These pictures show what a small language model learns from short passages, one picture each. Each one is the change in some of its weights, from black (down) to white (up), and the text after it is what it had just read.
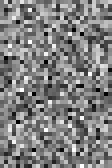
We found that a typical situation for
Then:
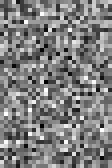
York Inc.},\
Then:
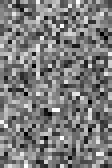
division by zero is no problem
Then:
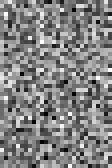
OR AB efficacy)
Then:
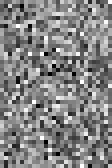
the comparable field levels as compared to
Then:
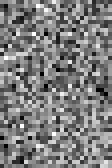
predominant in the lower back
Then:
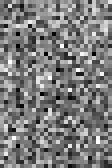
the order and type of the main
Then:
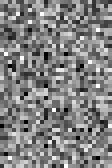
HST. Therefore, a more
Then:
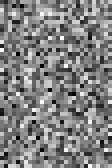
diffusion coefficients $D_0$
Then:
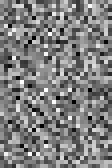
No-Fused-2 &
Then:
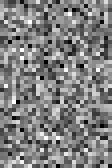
already jailbreak. }
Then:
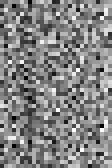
Patrol Group and to address
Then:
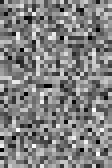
marker. For NSs
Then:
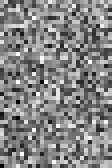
hole--orbits in the considered
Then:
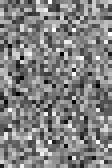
lead to a lifetime of
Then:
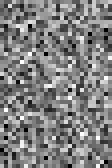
the anxiety experienced before,
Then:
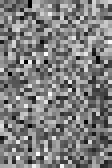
for periodontal diseases. Scaling
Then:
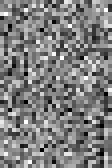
following two α -fractional
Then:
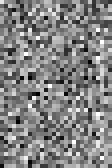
with values statistically insignificantly
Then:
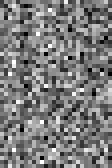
T}{\partial t} =
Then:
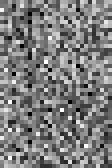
by student for student, and where
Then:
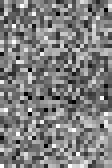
charged at least 3 to 4%
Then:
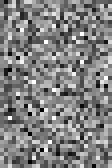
launching the impactor.
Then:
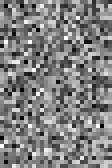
colliding experiments. Since the signal
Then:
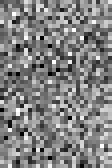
dynamic nature of the Internet over
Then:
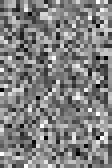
problem has already been solved by
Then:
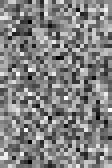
was young and in love with
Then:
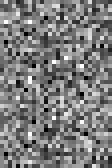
Phys.\ Rev.\ {\bf
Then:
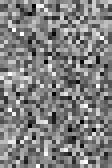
opportunity to be involved in a
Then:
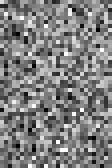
Meanwhile, the item,
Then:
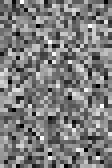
said, but what has already been
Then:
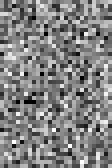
studies published in a specific field are
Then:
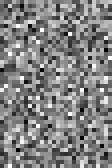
the software system to which it
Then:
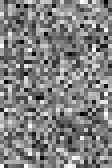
\subseteq \sigma U$.
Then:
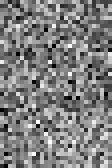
observe the dependence on $I$
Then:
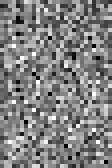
addition to the example of an
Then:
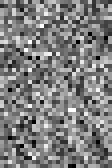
observed X-ray flux. These
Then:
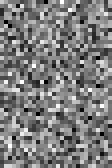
with the FCO, Greg
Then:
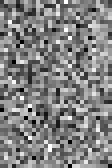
primary schools in the same place.
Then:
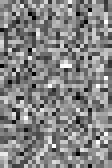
processing This study has been approved
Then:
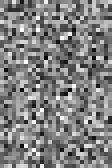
of existing models, thereby improving
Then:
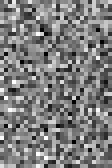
The plan of bore holes and
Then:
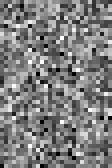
the perturbative regime of weakly
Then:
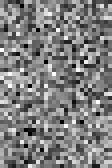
model. For instance, in a
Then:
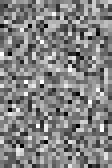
these compounds are summarised in Table
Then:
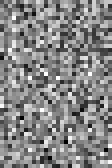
an appropriate air-fuel
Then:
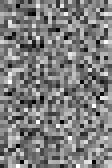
year. Statistical analysis of the
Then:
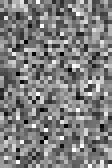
shall therefore restrict in this work
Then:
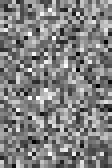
Test-Flight Package
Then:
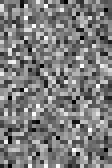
eluted components is carried out at
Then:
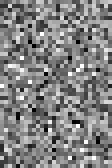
this study are expected to serve as
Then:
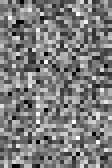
performers. In this case,
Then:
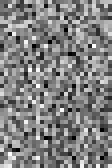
a system of self-propelled
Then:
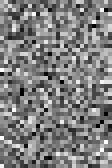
of Schwarzschild
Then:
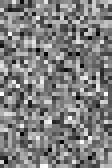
of class components in each pixel.
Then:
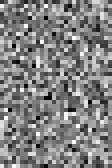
reason is that for dimension-6
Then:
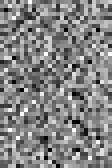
It is undeniable that
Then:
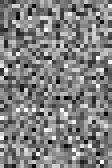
descent UCA Uniform circular
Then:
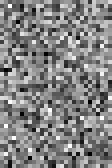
form a resonance and will decay into
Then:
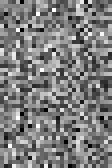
Nuclear Factor-kappa B
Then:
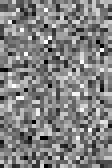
ago. As a result of
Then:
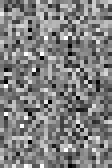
entities at their respective levels on the
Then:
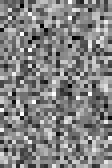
This function is especially crucial for individuals
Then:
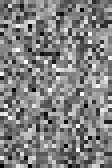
the behaviours exhibited by the
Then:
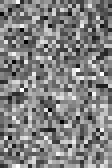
and the pursuit of shared
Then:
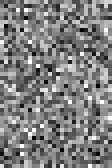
\leq 1$. The derivation
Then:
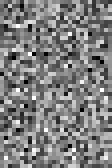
the best model during training. In
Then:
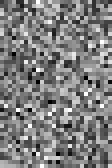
function, the bonding
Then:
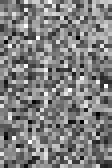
polymorphism and clustering analysis.
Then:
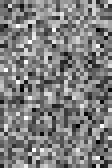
the Γ point (Fig.
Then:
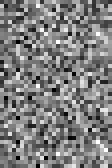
related to moderate-strong
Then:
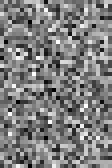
initiatives taken by the relevant stakeholders
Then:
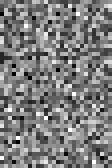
go to step 2.4 and
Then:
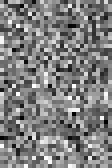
domain shows the P-value of
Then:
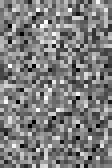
is not visible in the final spectra
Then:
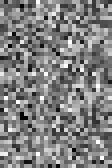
attacks. Only attestation
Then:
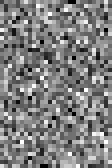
difficulty, suggesting that students generally need
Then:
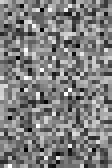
x-ray regime above the critical
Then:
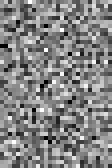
In the limit of $\Delta
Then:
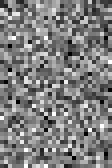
parameter reveals noticeable persistence over
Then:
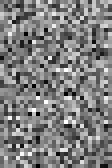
industrial forms. They are key
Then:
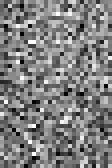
the Bayesian scaling analysis.
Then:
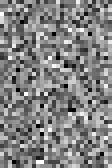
prescription-only medicines
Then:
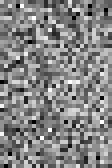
be constructed as an average over the
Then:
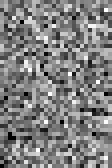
have good statistical properties. Furthermore we
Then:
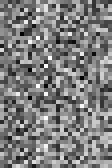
determine the phase shift due to the
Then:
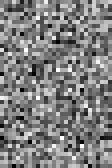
of the spatial circular section structure.
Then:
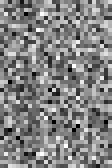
and it was added to Mian
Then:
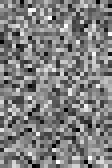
S_b|$, where the
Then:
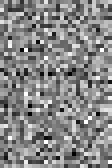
of weights, $r$, for
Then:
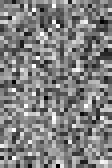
₁ Address Input
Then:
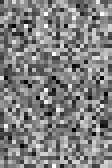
not used for EoE
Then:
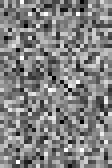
We study in detail also the
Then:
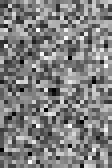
this work, we demonstrate the fully
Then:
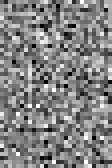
fraction $f N_{\omega}$
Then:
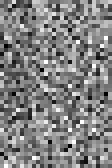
was used to represent the quality of
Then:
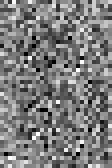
The next section introduces a procedure
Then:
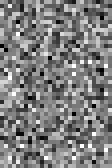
form of the continuum background for this
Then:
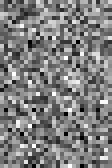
innovation'. In remarks thanking
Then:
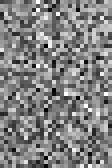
arguments and results we have given
